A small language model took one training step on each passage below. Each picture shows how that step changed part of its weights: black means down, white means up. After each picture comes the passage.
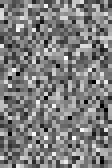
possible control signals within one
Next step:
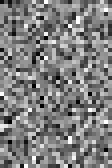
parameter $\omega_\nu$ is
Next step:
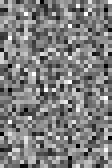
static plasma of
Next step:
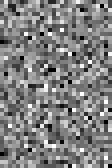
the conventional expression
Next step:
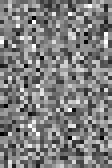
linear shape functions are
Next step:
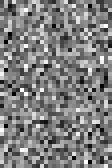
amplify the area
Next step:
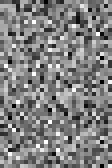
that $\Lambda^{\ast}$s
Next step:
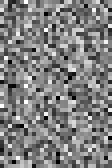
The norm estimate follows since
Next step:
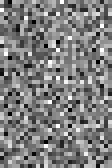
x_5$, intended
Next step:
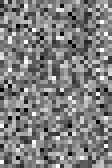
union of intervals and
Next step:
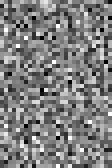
agents are well capable
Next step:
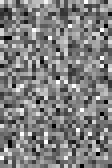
W.} \newblock Numerically
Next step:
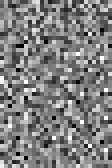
the amplitude of the
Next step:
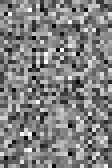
coverage increases to
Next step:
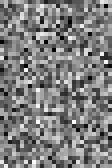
are two random variables.
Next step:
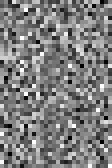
amplitude and are
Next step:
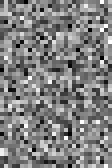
their corresponding linear entanglement
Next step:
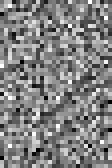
the inner integrals,
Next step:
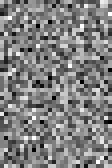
systems. Within the class
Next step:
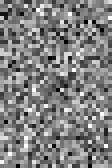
a combination of the
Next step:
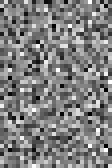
conclude that the derivative
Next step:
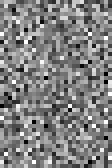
is the difference between the two
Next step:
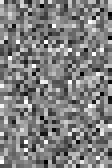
is not too dissimilar
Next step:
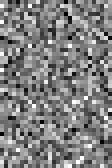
formulate and discuss the main
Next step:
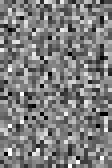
qui r\'efute
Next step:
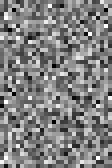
an ideal of the algebra
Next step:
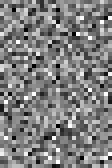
with the largest
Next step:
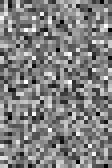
the box-label algorithm.
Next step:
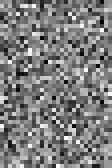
this paper show averages.
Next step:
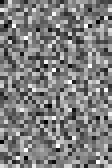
function. We measured a
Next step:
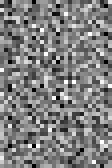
biases exploration
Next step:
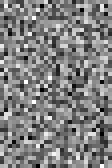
We shall then in the
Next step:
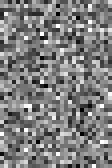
simple attempt to
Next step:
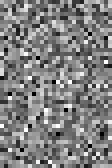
of the observations used in this
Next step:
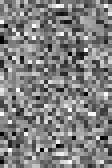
{\em Let $W$ be
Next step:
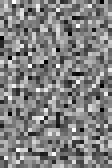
and $y=a$. If
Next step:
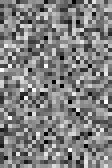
of this article. To
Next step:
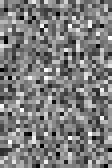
which each subpopulation
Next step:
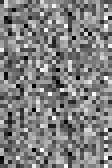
The next section presents the
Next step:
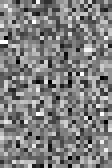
the same large-scale
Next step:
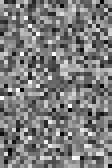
1} \times_K
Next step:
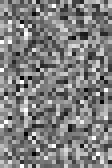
expansion point of the
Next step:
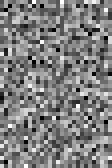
in the ER network. For
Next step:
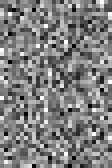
which strongly biases the
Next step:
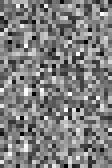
consistency of these two
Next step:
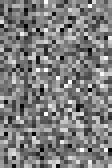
Keble Road,
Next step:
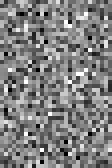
iterative solution is useful
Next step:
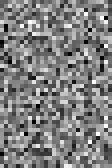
different functional. Fix a
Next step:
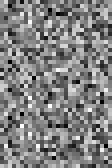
signal can be expressed as
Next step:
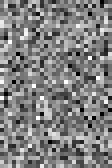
a characteristic decay of
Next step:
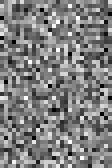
SF layers with
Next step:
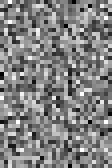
the real behaviour,
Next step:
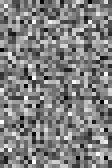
tails, the detection
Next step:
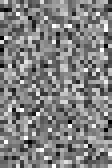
transform of the lattice
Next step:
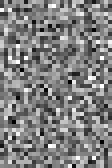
is still well defined,
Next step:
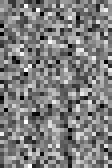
disconnected graph. To
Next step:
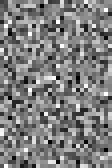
the PTC records
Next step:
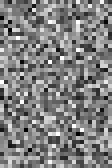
$\Nat$-finite, and
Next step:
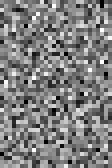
forces that act to
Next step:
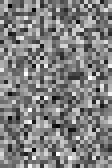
the other hand, it is
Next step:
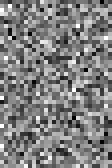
revealed that the
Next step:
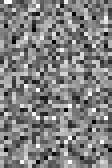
no explicit part in the
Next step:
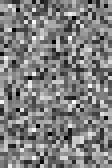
two lemmas hold for
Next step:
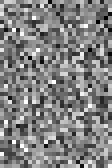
Here, there are 3
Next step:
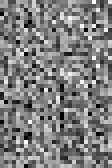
\}$, \item has all
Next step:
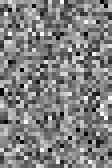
time of order 1/2.
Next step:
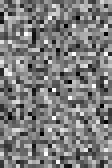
space of $A$ generated
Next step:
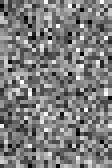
by NSF Grant
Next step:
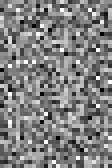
beam (e.g.,
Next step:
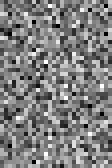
system's functional KB will
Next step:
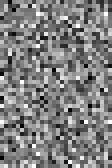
complexes, which is a
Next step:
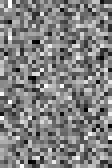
also a streaming
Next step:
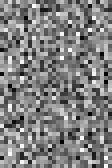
differences, are not
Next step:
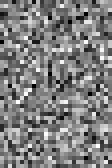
multiplicative inverses
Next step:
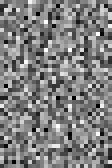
of superconformal
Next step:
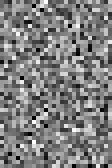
packet $d$ and
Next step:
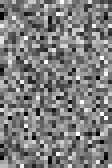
shown that more information on
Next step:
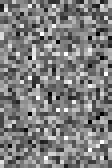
80 degrees where
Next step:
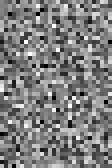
policy changes. The
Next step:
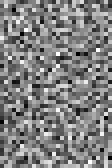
is bounded, uniformly
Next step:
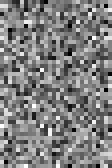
in the previous sections to
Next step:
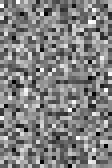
is a bounded solution of
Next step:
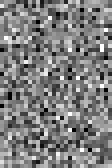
did not learn the
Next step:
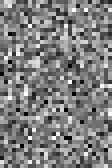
local updates of the associated
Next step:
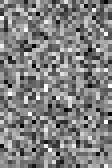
In the future, I
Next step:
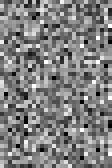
vacancy site at
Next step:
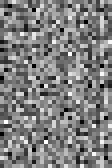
de Bruxelles,
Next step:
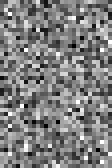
number of risks
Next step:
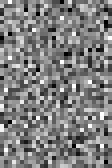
and a pen refill which
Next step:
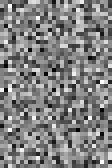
for any $p\in
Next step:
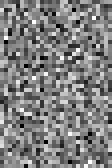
others, to form one large
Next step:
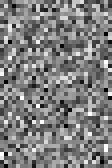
across folds has an
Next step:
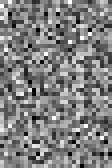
Network, Fourier
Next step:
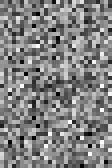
for a general function $\mathcal
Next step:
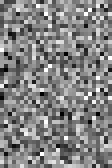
equation. \bigskip \noindent
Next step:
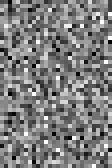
ideas through structured
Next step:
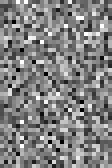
series $$ \aligned
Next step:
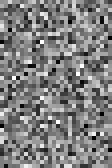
simple sums. On
